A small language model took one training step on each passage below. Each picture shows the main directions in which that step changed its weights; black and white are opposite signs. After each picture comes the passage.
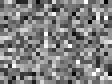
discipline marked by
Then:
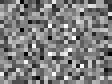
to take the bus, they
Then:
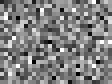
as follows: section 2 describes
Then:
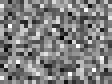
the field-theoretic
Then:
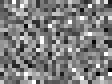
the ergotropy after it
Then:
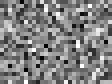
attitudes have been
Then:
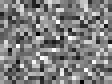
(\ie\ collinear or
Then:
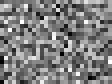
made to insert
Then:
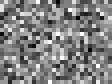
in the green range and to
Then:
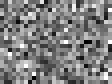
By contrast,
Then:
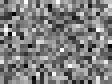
between different sectors becomes
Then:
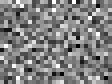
screened before
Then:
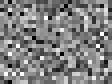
counties** (a) Spatial
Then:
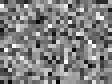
can adiabatically deform
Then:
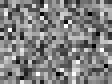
SMC and Galactic
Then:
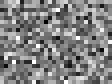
as scattering events become
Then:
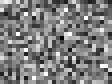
of seismic events was between
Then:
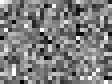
model is used to make the study
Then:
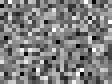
and outputs are normalized
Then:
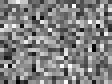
external static electric
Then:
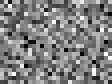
We also checked that
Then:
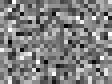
social support and community
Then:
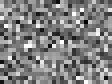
combinatorial search. These
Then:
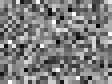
recyclable waste, but
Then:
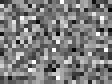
not meet resistance or
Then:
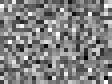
aspect ratio. Since
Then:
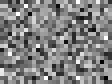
and achievements, give
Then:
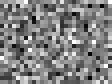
static cRPA
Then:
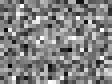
vacuum, which takes
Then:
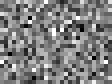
optimization for computationally
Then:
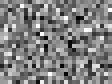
$k$. The vertical
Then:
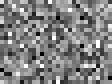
a specific transformation operation that is
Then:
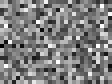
of mesowires
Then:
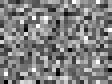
\end{aligned}$$ we
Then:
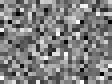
\tau) \approx
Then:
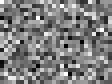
can then be captured as
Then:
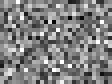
DMA experiment. From the
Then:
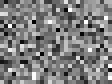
interaction in the proximity of
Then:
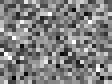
passion and commitment as
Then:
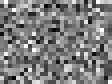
here, we determine the mean
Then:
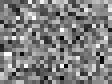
the third stage,
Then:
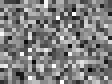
Ivans, I.I.,
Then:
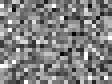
madness, war and
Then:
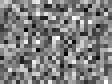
of the hybrid facility
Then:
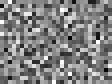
and operation, management fees
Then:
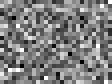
We assume that the exciton
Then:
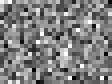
is able to speak about
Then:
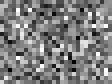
Seas), C.J.
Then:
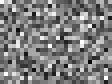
the following expression should be evaluated
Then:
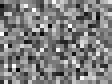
Incorporating grade
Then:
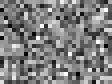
$p \nmid
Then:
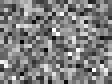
and closes the bin
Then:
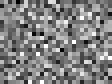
\end{figure*} We
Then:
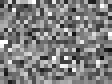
to rural and remote
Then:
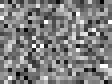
and outside the plane
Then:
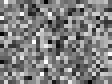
For $\alpha> 0$ and
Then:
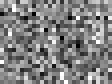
a more recent study during medical
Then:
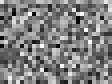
if and only if $m$ is
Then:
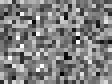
male also responsible for
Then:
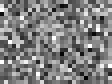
*Inventer des
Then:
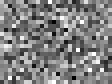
for the $\gamma$ transmission
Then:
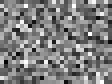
likelihood of
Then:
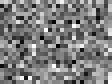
need to be in a separate
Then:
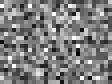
Department of Physics,
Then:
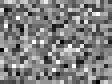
[10]. As we can see in
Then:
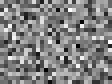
explanation of the temporal
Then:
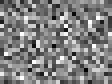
the next layer after each
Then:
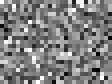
comparison against scalar
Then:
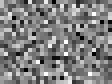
be diagonalized by a
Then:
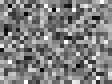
for assembly, processing
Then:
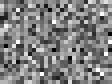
as inputs and accounts
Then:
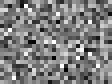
dashed curves are the
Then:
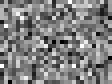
E. Pereira,
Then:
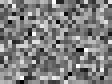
based on factors like
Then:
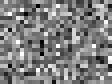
Quantum Chaos: between
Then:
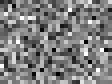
performance indicators. The third
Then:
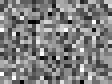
measured in the simulations for
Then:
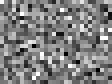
Niosomes As A
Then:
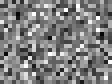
V., Wu, C. and
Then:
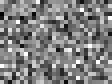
buy without going
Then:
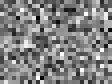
2005). It is an indicator
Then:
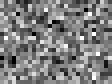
be learnt. The
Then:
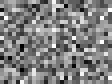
nutritional status through
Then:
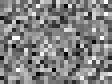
values of $\Delta e$
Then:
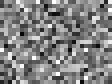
called canonical CS
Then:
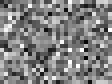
sublattice $p$ are
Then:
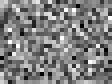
of the distribution on the sample space -
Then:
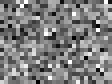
the current follow-up study, we
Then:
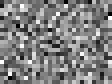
also for some other phonons,
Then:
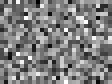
risk of diseases,
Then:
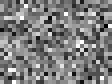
from the absorbing
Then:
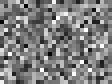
require HST follow up -
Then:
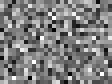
very abruptly. This
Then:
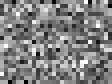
at low energy, whereas higher energy
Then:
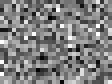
merely reflects the fact
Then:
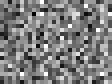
D as shown in Fig.\
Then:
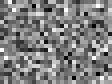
in arctic plant and
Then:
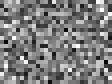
to the problem of polluting
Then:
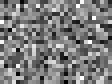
fundamentally in
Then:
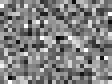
a democracy, leaders
